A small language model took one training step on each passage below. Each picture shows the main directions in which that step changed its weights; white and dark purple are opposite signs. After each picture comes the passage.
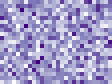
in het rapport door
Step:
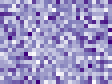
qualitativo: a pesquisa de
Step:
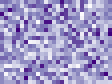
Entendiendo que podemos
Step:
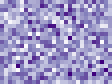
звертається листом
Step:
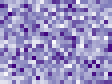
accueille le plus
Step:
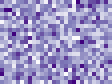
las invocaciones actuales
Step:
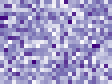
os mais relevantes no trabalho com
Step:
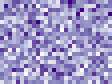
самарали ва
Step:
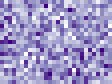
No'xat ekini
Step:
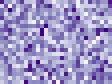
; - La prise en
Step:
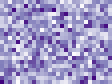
bahan makanan pada
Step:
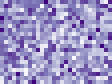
no contexto avaliativo da
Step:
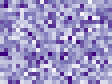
ont défini les
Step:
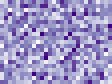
interés aportados por este
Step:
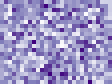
e insertar citas y
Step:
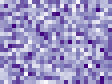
deve procurar a
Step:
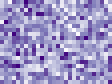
existência de preempção,
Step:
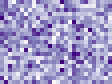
11. Traven A,
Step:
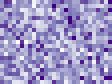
Soenoko, R.
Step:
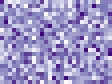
потенціалу. У
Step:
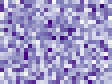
expresión que nos habla
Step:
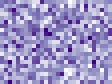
володіння особи.
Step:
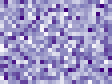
melewati "jalan
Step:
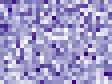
mazmun rejasi
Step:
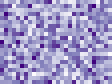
sobre a produção, onde
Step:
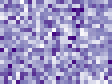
o canteiro aberto
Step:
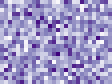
37 Lüthen H
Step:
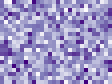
ULFET ZAKIR
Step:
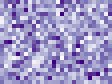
России, остается
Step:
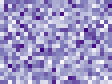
В послании № 3,
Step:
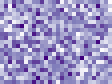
L.), грушанка
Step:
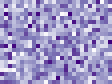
bog'liq omillari
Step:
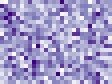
as vantagens do uso de
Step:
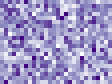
Kaldor”, sobre o
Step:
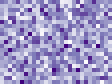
deneysel çalışmalar
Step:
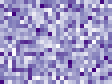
ega shahar yonida
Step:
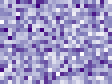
estados da Federação.
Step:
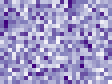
проблемы перевода,
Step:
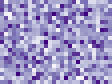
uchun tanaffuslarda
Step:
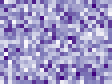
Gramkov X.,
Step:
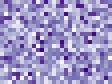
de la reestructuración
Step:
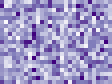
EFFECT OF
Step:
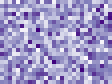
classe dominante à
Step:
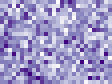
умений в различных
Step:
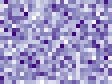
возложенными на
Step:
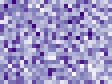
белгиланган у
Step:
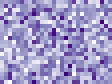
shunday yozib
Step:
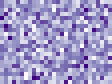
da Saúde (OMS),
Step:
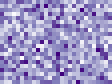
sua consolidação no
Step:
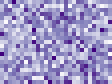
мотивацию в
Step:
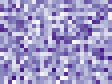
viloyati uzoq
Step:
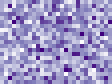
на основі вимог
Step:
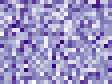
a result of the study, the
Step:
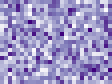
1 1 1 Shaharchalar
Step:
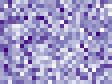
Такий підхід до
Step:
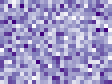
на предприятиях с
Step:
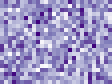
sharoitida xosil
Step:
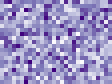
pueden variar en forma
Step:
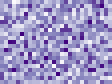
это живое
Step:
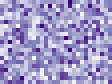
освітнього процесу
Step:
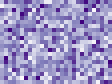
has placed special
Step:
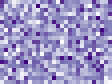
сама собою
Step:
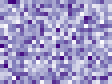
он писал:
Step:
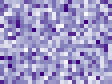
sifatli qazi
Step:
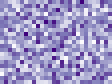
4). Рисунок
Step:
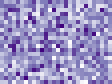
asoslangandialog va
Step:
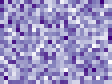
nomli direktivasini
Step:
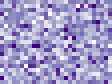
u yoki bu hodisa,
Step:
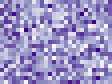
empresas, daí que:
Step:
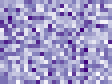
boekhandel en
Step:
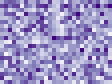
da chuva. Sendo
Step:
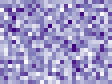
кодексу, де
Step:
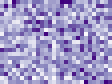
організаційні та
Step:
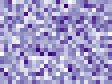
десак ҳеч
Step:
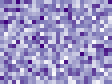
mulheres entre 20 e
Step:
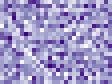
incremento de los programas
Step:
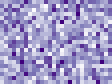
Alisher Navoiy
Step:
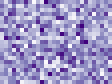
unumdor yerlar
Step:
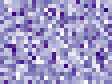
çalışmaya bağlı
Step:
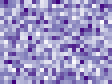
eden güvenilir
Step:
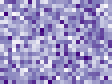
va ichki poklik
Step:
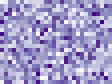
tilida esa sintetik
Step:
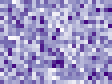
of Ukrainian
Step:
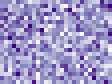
miqdoridagi pul
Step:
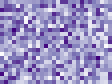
hasil yang sangat
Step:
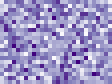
iborat bo'lib,
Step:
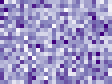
xil, lekin
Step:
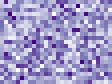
kabi qo'shma
